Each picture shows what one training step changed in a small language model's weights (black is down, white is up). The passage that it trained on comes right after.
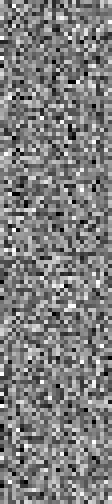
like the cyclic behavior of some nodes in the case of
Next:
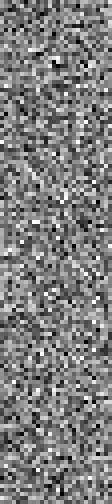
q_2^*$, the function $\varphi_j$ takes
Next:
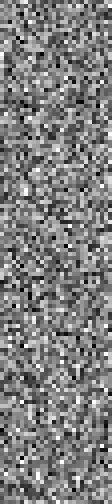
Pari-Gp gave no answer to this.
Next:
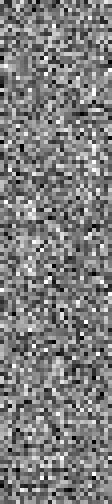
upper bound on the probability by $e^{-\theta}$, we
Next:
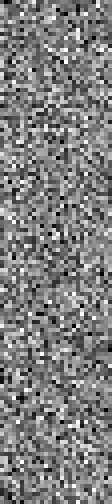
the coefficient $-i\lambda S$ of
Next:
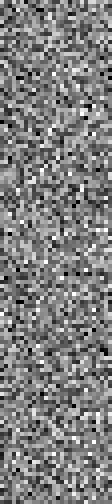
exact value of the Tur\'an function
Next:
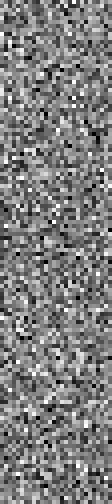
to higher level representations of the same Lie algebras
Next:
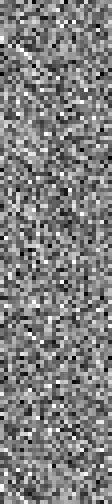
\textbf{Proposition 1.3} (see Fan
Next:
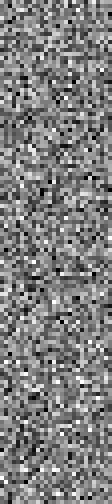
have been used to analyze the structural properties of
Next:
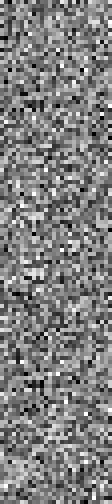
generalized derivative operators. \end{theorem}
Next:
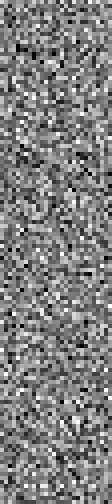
manifolds was introduced by B. Sahin (see
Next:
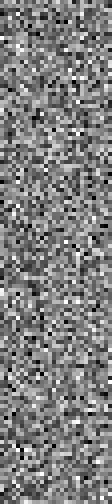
standard PINN residual, suitable for both smooth and
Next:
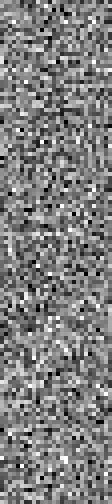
\label{fig:example} \end{figure}
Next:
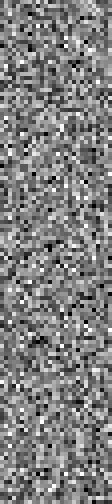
We have, for all $0<\varepsilon<\alpha$%
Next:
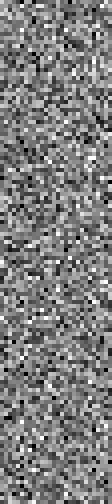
} \mathbb{1}_{\left\{ \scriptstyle\xi
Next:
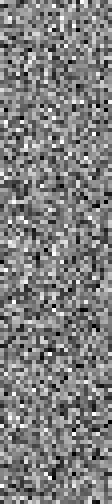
if $|i-j|=1$; and when this is
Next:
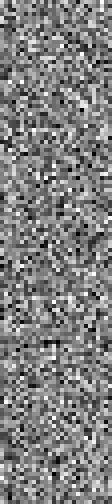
$[\gamma]$ of the loop $\gamma$
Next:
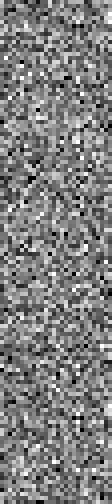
m \in M\} \] When restricted to
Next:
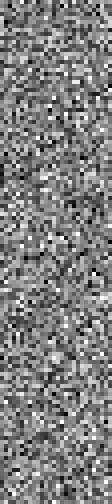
even in the case $|G|=1$, these two
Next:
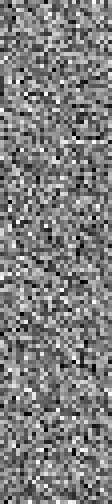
be moved past each other. Therefore, the product
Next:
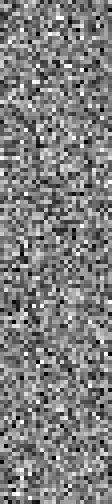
\quad Y\longrightarrow N,P;\quad
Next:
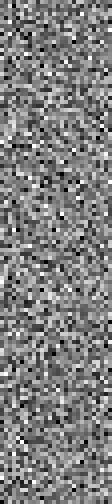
known. In this paper we consider the spectrum $$
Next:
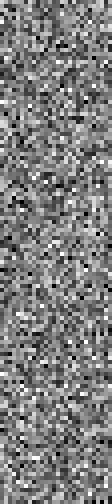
$z \in Z(R)$, we have
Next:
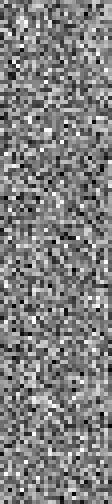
and (\ref{optvg}) to derive bounds on the
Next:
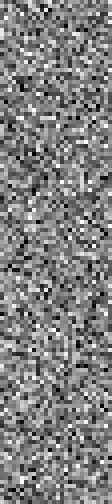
-\Delta \hat u_h^c = -V
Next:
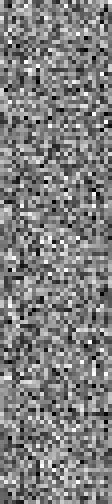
a ground state is a minimizer of the functional $$
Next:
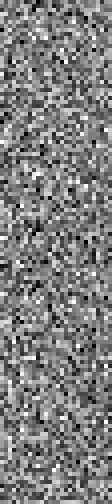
the multiplicative group of an integral group ring.
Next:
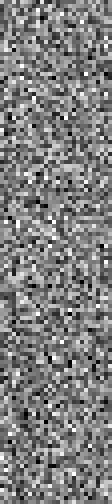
the two diagonal edges to each face, as shown on Figure
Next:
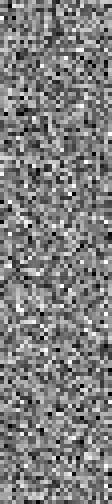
forms a subgroup, called the Appel subgroup of
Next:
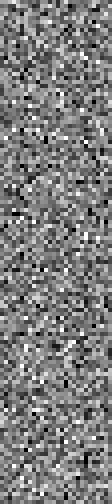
= \varphi_1 \otimes \cdots \otimes \,
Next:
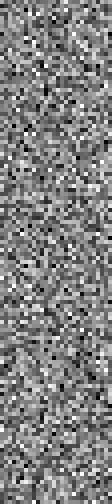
stagewise linear regression (FSLR), as pointed out
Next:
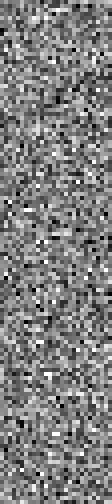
\bibinfo{title}{Analytical solutions for a single
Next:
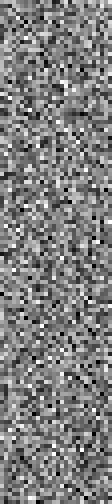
under $\rho$ and fixed by $\tau$, so it
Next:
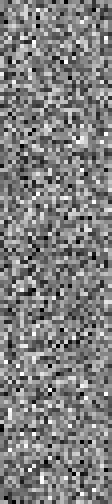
the second kind might be defined as follows:
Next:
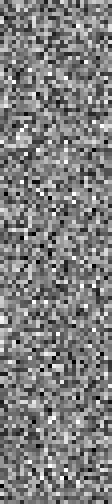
square commutes up to $(-1)^d$. Since the diagram
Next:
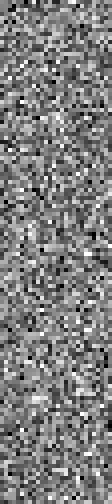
p_{\beta}$ then for at most $\rest
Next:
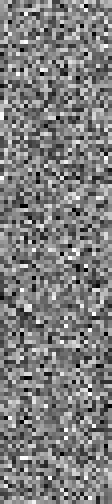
\end{eqnarray*} whenever $d>0$.
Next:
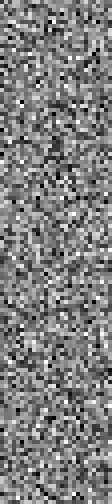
$\varphi\res_{D'}$, and that contains
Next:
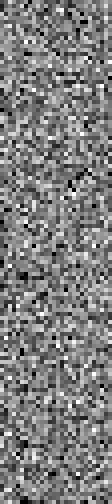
first raised by A. Tarski and J.
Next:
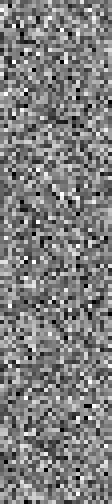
the algorithm stops. \section{Nuts and
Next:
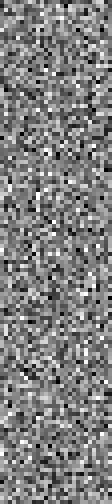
\draw [] (1) ..controls
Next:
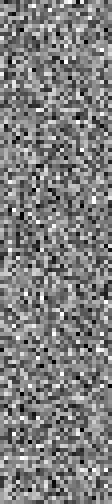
the structure of $\GAL(L/\Q)$ is
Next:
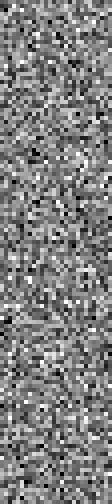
We say that a pair of functions $(\rho,u)$
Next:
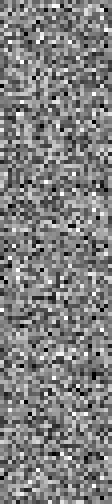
> 2k$, we can choose a puncture
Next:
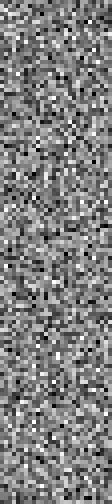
collects some adjustable parameters plus the pairs
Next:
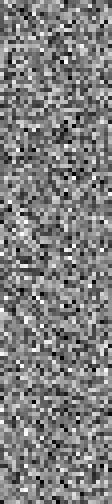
the ambiguity these extend previous results
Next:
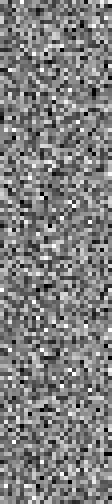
example, this is the case when $J(u)
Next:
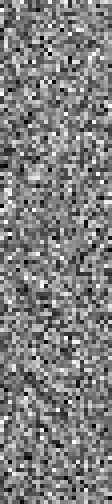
chemotactic function varies linearly in space and
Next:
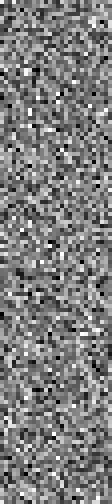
condition, and (ii) the stationary distribution (if
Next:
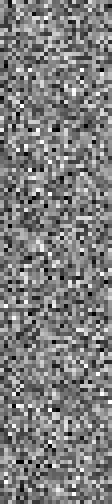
low error for the 2D cylinder without being too close to
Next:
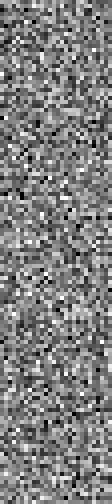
of the soft bound, which can be seen more clearly
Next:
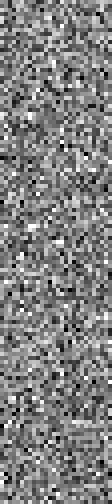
rational $m \times n$ transfer matrices with no poles
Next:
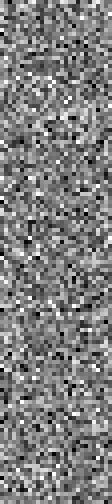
Let $(A,d)$ be a left
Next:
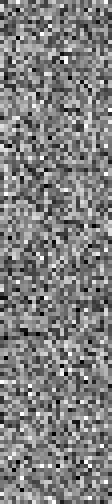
the Meta-Universal Rule, $B
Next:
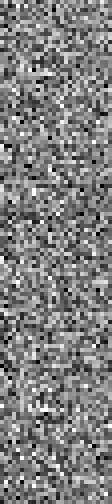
transitive-symmetric functions approaches the same limit as
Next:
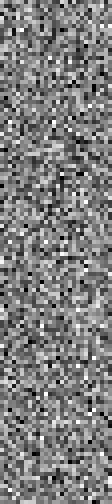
$P$), hence there are two-dimensional subspaces
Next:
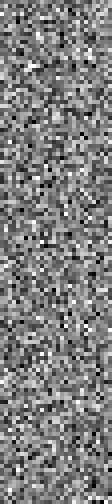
\] for some constant $x_0>0$, where
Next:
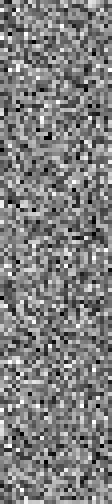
Coulter-Matthews planar functions are special
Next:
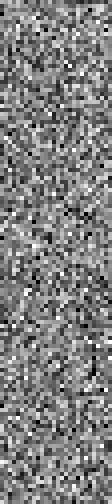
mesh} uses mesh points $\{x_i\}$ near
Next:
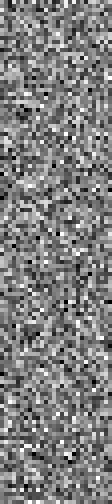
finished.\hfill $\square$ By Lemma 3.1
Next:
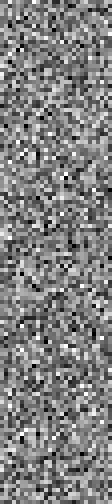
it is not clear if Step~(ii) can be done
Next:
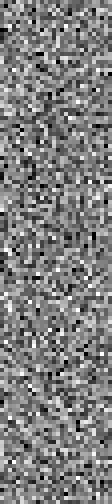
\bibliographystyle{alpha} \bibliography{Citation}
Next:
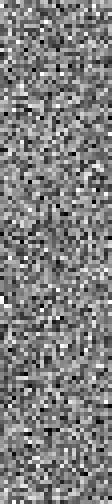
\begin{itemize} \item[a)]
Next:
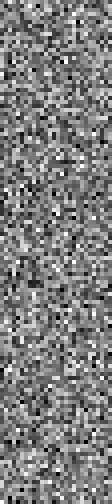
the returned values for the three-node model are larger
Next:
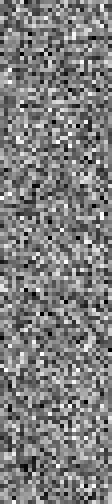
velocity with damping coefficient $b=1$}
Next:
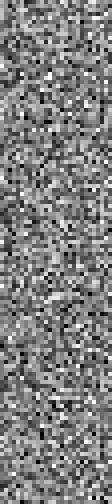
regime, Commun. Comput. Phys. vol.
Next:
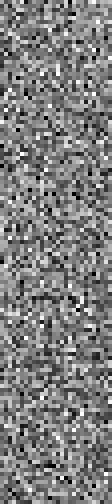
caused by the lack of optimality of stochastic
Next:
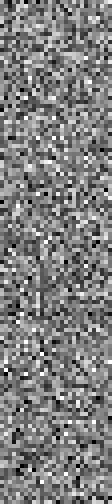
monotonically with $j$, and their mode dependence is
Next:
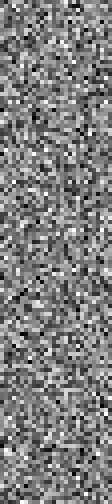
at UCLA. He earned a
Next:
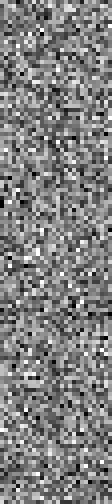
solution of the Clifford Riccati equation
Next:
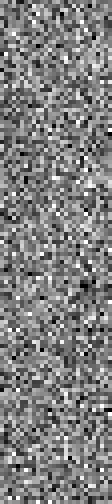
$\Sigma$ between closed $1$-manifolds
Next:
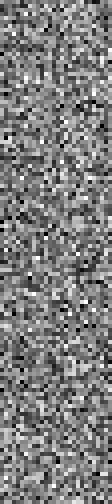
subspace $Y\subset X$ splits its cylinder neighborhood into
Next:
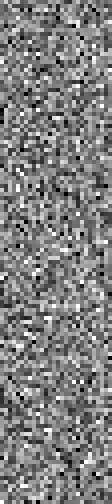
\Omega ) \times \mathbb{R},\\
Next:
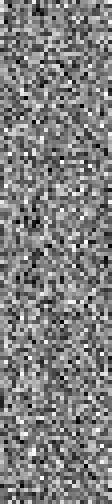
introduces another definition for the fractional order Bessel
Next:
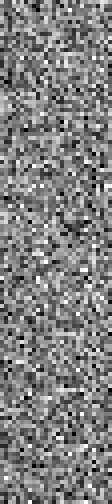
constant curvature (or even plane) geometries, where
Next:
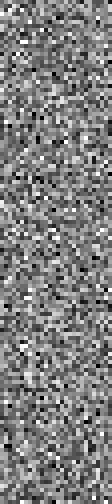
general, simpler and shorter. We consider functions
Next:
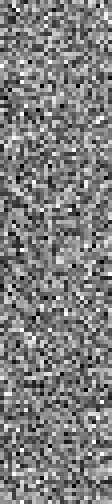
and source terms. \end{remark} To mirror the
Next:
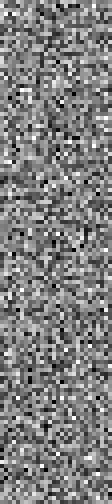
\noindent In other words, the two projections are simultaneously holomorphic
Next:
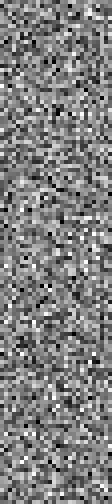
as spatially varying tissue compressibility properties. By
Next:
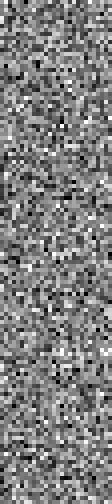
we may arrange that each interior face has a finite number
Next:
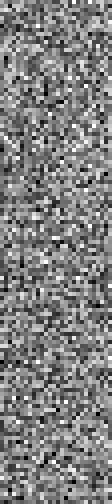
algebras consist of complete vector fields. Therefore we can apply the
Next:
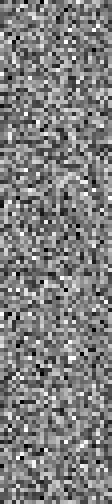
of interface motion. The following lemma is rather standard, but
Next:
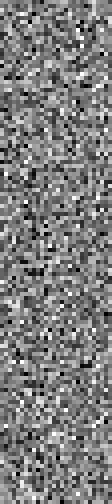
an {\sl orientation}. \end{xDefinition}
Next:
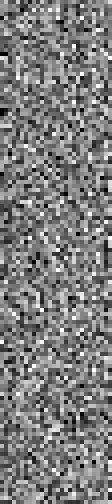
system of orientations is said to have {\emph{positive
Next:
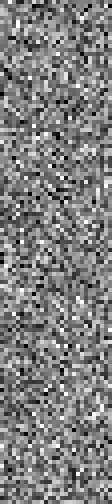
of definable $C^1$ manifolds possibly with
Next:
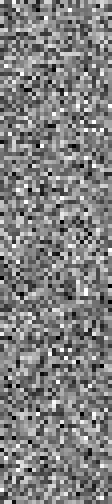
constant $C_n$, only depending on $n$,
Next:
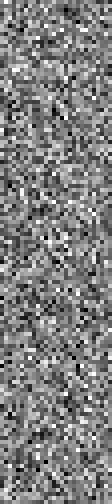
the choice of $\lambda$ we have $\|B\|\leq
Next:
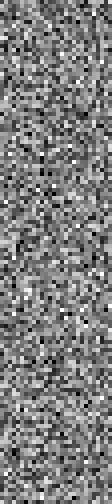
of segment $S$. Now, with respect to
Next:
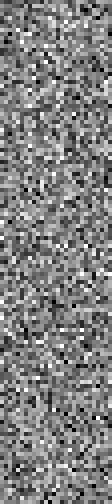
of the last statement is immediate from Eq. $\left(
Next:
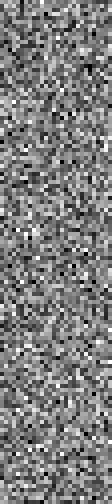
in $R$ are of the form $\pm
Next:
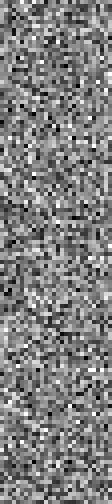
constaints can be incorporated, see also
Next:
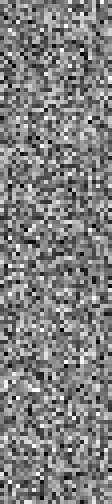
end, we first make the following observation. %
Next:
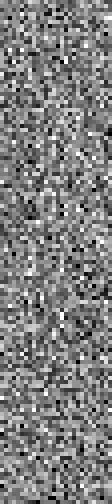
the operator $\mathscr I+\mathscr K_Q$ is
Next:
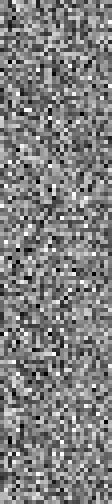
orders of the generators interchanged by the duality operation).
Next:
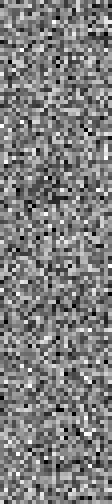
may not be related to $\le_{m}$. The
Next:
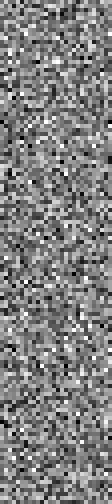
the desnity function} implies $$\underset{s
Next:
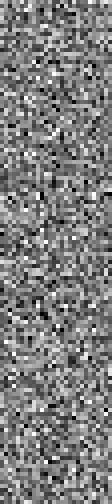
because of the relation of dual Leibniz algebra and
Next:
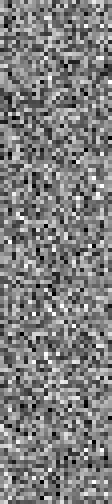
its cohomological Hochschild complex
